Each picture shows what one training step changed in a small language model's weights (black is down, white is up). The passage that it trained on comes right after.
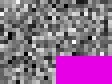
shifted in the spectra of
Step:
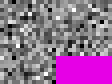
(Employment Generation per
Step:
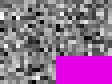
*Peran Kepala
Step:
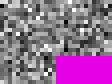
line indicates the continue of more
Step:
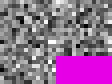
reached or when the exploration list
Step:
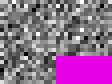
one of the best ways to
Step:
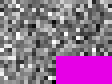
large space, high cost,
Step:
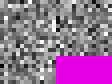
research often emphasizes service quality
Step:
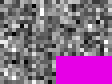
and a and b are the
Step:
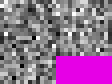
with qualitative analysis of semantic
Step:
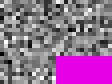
of large deformations induced
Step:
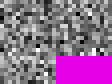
of the workgroup, feel
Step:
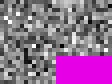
differences that lie within the
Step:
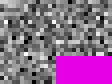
proportional to the operating
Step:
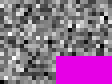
to the real value for application
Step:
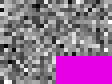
Court further stated that
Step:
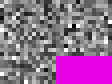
of little value while a positive
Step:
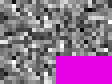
acquired a pale pink
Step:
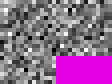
we were hoping to
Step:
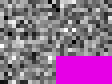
analysis was conducted using SPSS
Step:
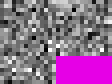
clearing the breath signals
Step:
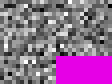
facing a major urban
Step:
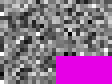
thought to be one of the
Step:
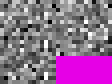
determinants of student achievement.
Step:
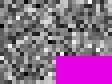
are extremely rare.
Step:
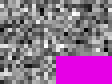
using Statistical Package
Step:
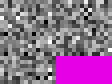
extractive 12.20 %
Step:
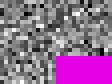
schema. - ✓
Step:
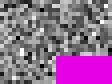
from a dualband to a
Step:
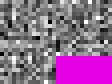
showed that perceived ease of
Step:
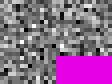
and Eastern Europe,
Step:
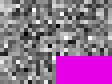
*per se* can be
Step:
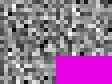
Journal of Philosophical
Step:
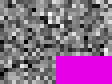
Theorem, for any $a
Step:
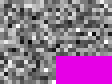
Min Wang Abstract—In
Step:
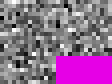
projects in which development and
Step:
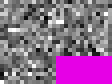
the core elements of questionnaire
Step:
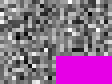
3 and 4. yield and
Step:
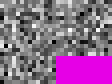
seen in 5 of 15 in
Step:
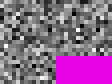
of the material, even though
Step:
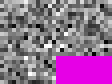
ways of delivery also have
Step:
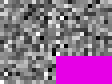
the capacity of a system to
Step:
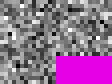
90% clinical sensitivity and
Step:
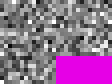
present system have been measured by
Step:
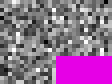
project that is designed against failure
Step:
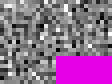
cancer and starts treatment,
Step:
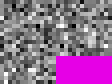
of skeletal
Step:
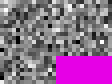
we developed a hierarchy of
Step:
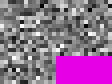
objects to be send in
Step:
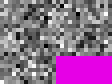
the relevance and contribution of the
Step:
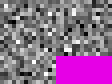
Concrete (SCC)
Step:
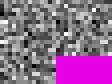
au Maroc :
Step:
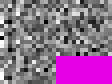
EVOLUTION IN
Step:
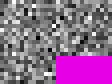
to account for intrinsic
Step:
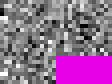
With the material rotation,
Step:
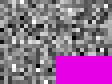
between chemical ability and biological
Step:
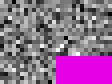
of orthodontics
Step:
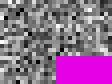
a comparison was made of the
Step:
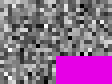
Green, even if their learning
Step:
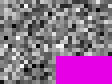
developing a system for clients
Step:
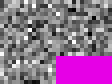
government input subsidy
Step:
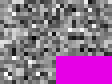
42.84% and continued
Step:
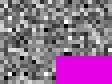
(FFQ), was
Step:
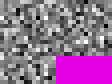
area (Bonnot et
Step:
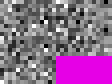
and important part of the
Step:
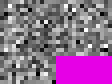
for testing, refining,
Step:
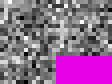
seasonal fluctuations in
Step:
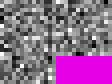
of the important process in the
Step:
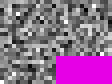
based on the beliefs common to
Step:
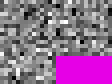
the issue of attitudes towards women
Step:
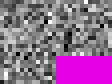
growth along the ply interface
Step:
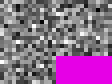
and external stakeholders in a reliable
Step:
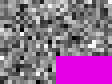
is known as world's
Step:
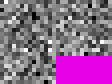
on how it helps the
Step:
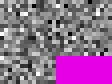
with enlarged size
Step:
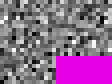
the entire cortical surface.
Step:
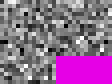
concentration process. Therefore, when
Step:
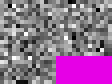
active and do everything in
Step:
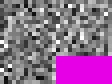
s. ISBN
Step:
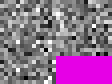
even very small depressions
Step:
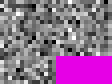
using digital tools Fig. 5
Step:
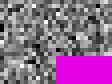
Nur Fariyah
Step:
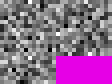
in laying hens in
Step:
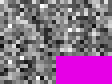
of TPMS, for
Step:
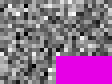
having collateral and the
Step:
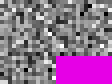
hydrological model, water
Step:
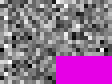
includes both compute and network
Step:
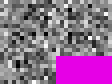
the context of IT integration and
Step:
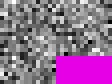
mean improvements of 5–15
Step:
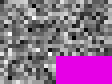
their environment and user expectations,
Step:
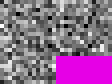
key areas and as such it
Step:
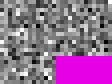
Conclusions Thus, in this
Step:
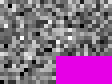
3). Diosgenin
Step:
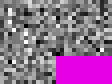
of everyday understanding.
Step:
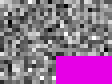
possible hydrolysis of metal
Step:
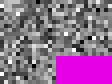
through the application of a hybrid
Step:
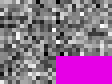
key objectives of this research paper
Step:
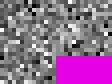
toxin. Infections caused
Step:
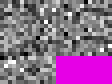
H, Jiang
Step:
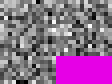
system organs in
